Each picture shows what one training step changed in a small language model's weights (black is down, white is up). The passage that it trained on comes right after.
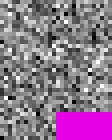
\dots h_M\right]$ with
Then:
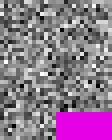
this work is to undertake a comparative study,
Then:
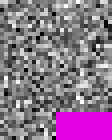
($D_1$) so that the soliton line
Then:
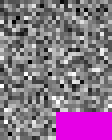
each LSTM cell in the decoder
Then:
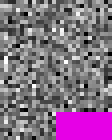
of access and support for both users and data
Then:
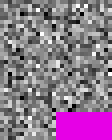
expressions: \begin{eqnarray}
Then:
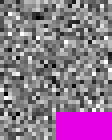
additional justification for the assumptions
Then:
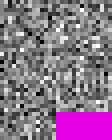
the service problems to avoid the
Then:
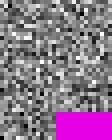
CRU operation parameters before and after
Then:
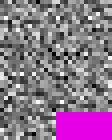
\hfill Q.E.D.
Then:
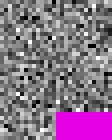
and let $K$ be a nonempty
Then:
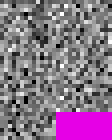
This situation occurs for example in
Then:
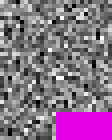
\eqref{equal8} is obtained.
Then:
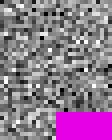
correlators $C^{\alpha\beta}(t)$.
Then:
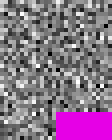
is to implement the VIDEOM
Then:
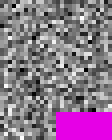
to the typical value measured in the
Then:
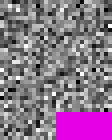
to ChatGPT about any topic or
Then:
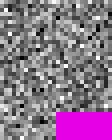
e_4(n)$. Mixing, image
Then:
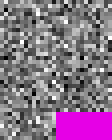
non-zero projector, it is clear
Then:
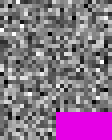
R. Gabutin Wesleyan
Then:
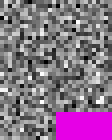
and M. Yasue, Phys.
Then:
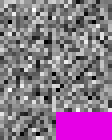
this dying process, the dyed
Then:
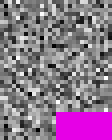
of the PD-free deterministication,
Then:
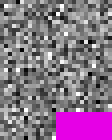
that the optimal $\bar{a}_t :=
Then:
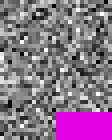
Committee of University of
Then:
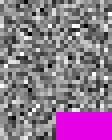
rotation along an axis perpendicular
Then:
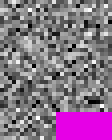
them are allowed. Thus, moderate
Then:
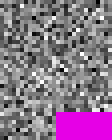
also explored if a priori information
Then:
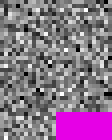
photonic-spin of the
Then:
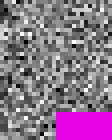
are expressed into fermionic fields. This
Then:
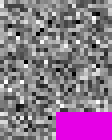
the outgoing fragments in a
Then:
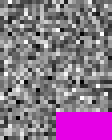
R.M., Krispin, O.
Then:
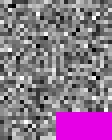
at IDS employing a similar setup
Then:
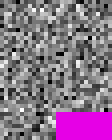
structures. In particular, the map compiled for
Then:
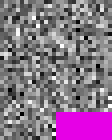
as giving positive effect to the teaching and
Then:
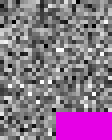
preferred, as compared to the
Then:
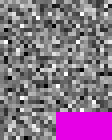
II-PLM, adding further
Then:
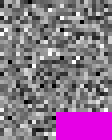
M. Fukushima on occasion
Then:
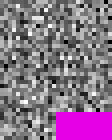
of developmental plasticity in evolutionary
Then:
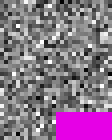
(MELD) scores,
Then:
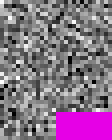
to extend the angular scan range of
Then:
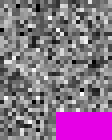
the work force (Alnachef and
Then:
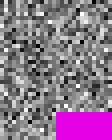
$\Omega_R$ for a significant fraction of
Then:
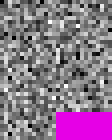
the first measurement probing both in the
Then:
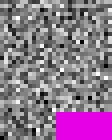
recursively well-defined for $\gamma
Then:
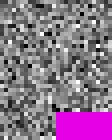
be a completely distributive algebraic
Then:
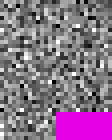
is defined as being the Hamiltonian
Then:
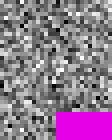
Gaze-only combinations
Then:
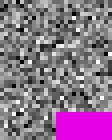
the top-most alternatives
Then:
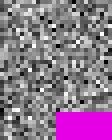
Given $Y_i \sim
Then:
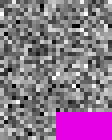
$f\circ s_i$ is a continuous section
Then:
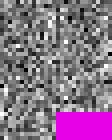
is artificially shifted by five for
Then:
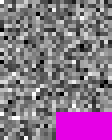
to the conversion between ALPs and
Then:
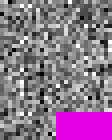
decomposition of spacetime is done, the
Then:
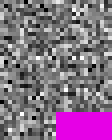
operators $e_i$, $f_i$
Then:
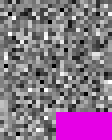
identity relating alternating excedance
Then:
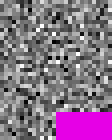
the Esthetic Value of Works
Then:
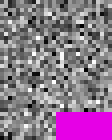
the above dimensional crossovers with those in a
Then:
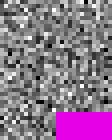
careful reading and the suggestions
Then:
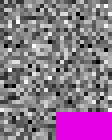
Positron Injection Rate to the
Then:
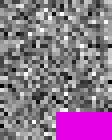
to match the kinetics of the transition
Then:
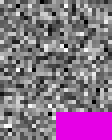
Biometric identification is utilized to
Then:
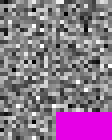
involves the researcher take present study for
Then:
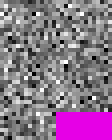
is defined on the closure $[a,
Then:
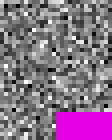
P}_0(\Kob)$ denote the
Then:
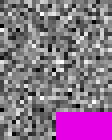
numerical modeling of axially symmetric flows
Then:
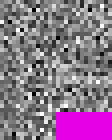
study recommends that some of the
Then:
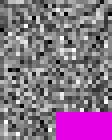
as the present-day economic
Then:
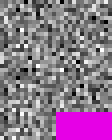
undesired location due to an error
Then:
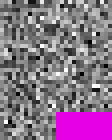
0.5 \\ & quadratic in
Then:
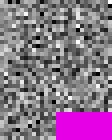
of the society. 25.8 per
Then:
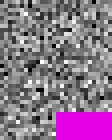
of quantum theory, which in recent years
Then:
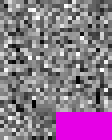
the start of the military
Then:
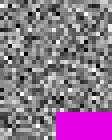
only pattern A, whereas the
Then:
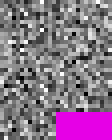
Appendix 1. Specimen data and
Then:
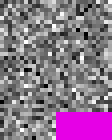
(PD). Of the 28 patients
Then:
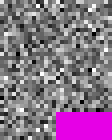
vary the masses of particles composing the
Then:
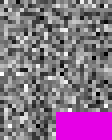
informed consent and subsequently transcribed
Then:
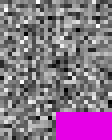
on commercial teaching materials
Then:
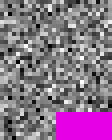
precision, with the improvement scaling with
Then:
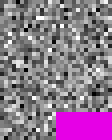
function of say, four pieces which
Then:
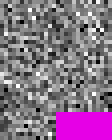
and final step is to determine the main
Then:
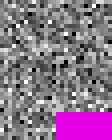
g_{i}$ and $\bar g$ are
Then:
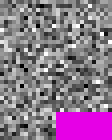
Since both multiplicative and additive factors
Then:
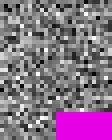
quality and noise suppression (as
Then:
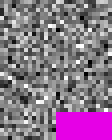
in every development project that involves
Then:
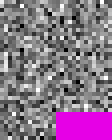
but should incorporate practical financial
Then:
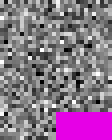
brackets represents the cancer cells
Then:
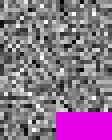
PK search motif, most probably does
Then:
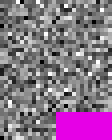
appearing in this section can be found
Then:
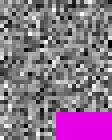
The tokens tie all data
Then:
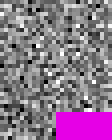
the ranking decision boundary of $f$,
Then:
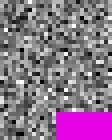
but can never be occupied in any case.
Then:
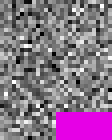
extended or complex sources (e.g.
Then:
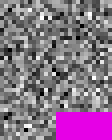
Chatswood, NSW:
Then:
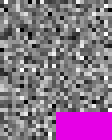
by Theorem 2 of Zhang (1997) and
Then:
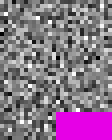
specific features of their formation, the
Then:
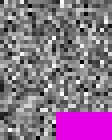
the more difficult it is to read and it
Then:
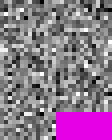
created as a clipped compound of
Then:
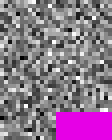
Overall, CMB fluctuations
